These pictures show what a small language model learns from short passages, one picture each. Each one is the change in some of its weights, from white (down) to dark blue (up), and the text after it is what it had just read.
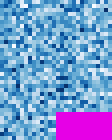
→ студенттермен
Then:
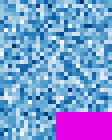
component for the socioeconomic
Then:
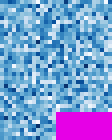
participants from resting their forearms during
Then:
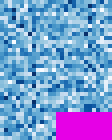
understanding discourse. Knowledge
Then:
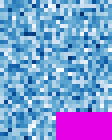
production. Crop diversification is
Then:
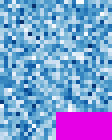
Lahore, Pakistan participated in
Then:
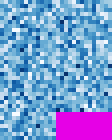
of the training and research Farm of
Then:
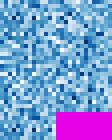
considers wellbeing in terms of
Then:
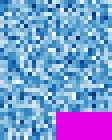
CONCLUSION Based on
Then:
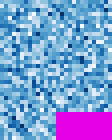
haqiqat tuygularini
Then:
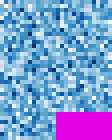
that long surveys are likely to
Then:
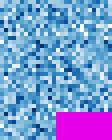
tomonlar o'zaro
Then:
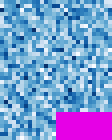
resistance to change, resource
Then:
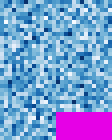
*Shokuhin Eiseigaku
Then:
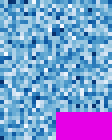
FAOLIYATI..... 5
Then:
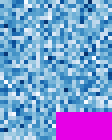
the supervisor(s) -
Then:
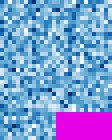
law enforcement center is
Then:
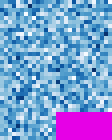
and mosquito net in controlling
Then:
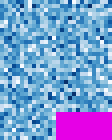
availability of a nitrogen
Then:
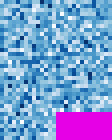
start-ups and companies in a
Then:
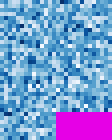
visibility and metric management,
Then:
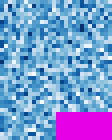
intraosseous circulation are factors
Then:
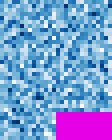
populations in a cell 1 2 3 4 5
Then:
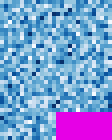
encountered during gameplay
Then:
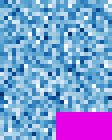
that the model will generate a successful
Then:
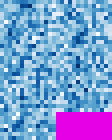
of the point that they are ready to
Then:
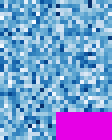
the page). (c) Alternative
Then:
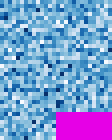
3 Cattle: 0 Sheep:
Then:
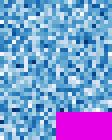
(DER) and energy decentralization,
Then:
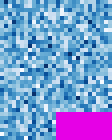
authors. Authors AA and
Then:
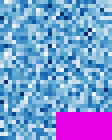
proyectos e intervenciones de
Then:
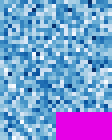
containing or consisting of GMOs
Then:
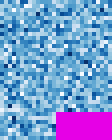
de matière cause dif-
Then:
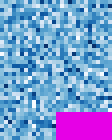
the case of content preparation, the
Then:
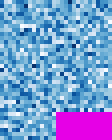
while it was minimum (3.9)
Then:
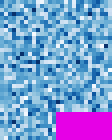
the term “fantasy” which is
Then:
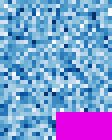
early, growth, and
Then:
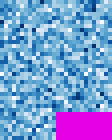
the welding current at both
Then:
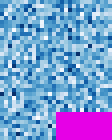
a dataset contains or how many
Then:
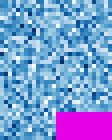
and consent, both for clinical
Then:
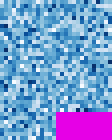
191 Avoid certain food
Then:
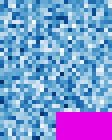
metodlarda biri bo`lib,
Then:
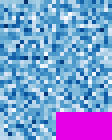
und des 20. Jahrhunderts
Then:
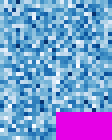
extranjeros de cierta
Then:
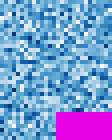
система - MS-DOS.
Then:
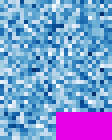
martie 2006, adoptată
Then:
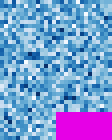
F-doped one suggests that
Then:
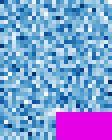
However, field realities still
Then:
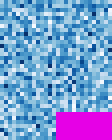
surface water were indicative of
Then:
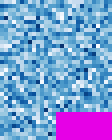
abuelos y abuelas.
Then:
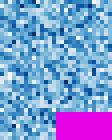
as a result of physical constraint
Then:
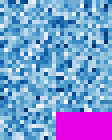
view of 20-25 cm, showing
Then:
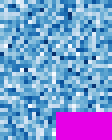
ХОБЛ. 2. У
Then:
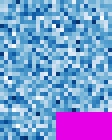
o'qitish metodikalari
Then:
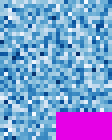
be in the clothing manufacturing
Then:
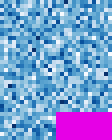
the early 1800s, named
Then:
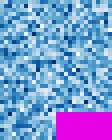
of sinking fecal particles.
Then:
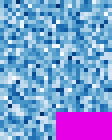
science dissemination methods such as
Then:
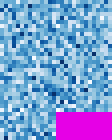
are necessary for a particular social system,
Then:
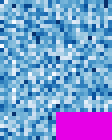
S.; Sapena, A.
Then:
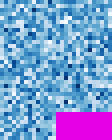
analysis was used to examine scientific
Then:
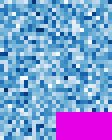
da construção tangível de
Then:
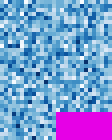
STTC FSO system reported in
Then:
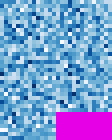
practical case study to examine how this process
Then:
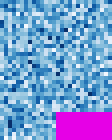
The TUAS 5G testbed
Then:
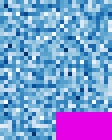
transfer officers, innovation
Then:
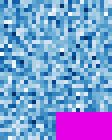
defined for each application. 3
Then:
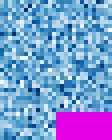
життя в чреві
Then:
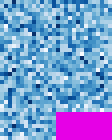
– még a legelemibb
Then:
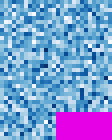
domeniu sunt abordate
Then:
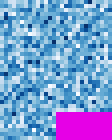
constar no processo de prestação de
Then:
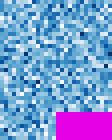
is warm autoimmune
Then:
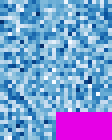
disease is growing and is
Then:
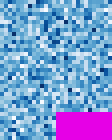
E. Amadi-Echendu,
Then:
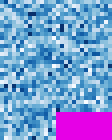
Dostoevsky and the
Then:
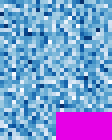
gelişimine destek
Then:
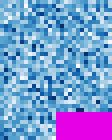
par Bejaia-EMP
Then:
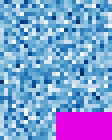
chalg'ib ketmaslik
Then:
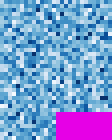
software package SPSS
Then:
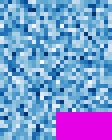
cleaning procedure.
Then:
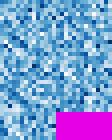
las futuras generaciones
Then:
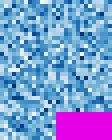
The tip of an LVDT probe
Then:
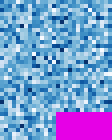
would impair the enjoyment of
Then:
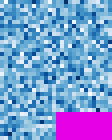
репозиции травмированных
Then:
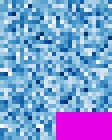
work. All the published works
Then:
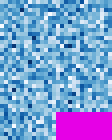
on vaccine products that are
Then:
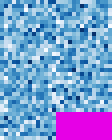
the *sabil* characters portrayed
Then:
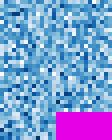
and side effects were recorded at
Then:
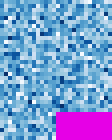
în istoria locală și nu
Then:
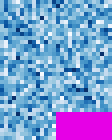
above ([Fig. 1a,
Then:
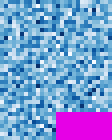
belajar dan minat belajar
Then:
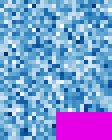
forte sensibilité des titres
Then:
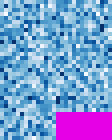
such as Rayleigh-Benard,
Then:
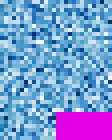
которых изначально
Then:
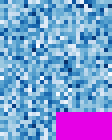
10 contains the DEA PO
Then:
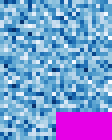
of 50% and a reference
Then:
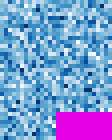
hybrid local-global attention
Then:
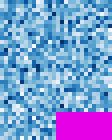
present bibliography has been
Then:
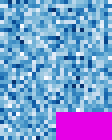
on healthcare economics, as well as the
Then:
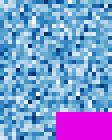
incidents. Instructions for National
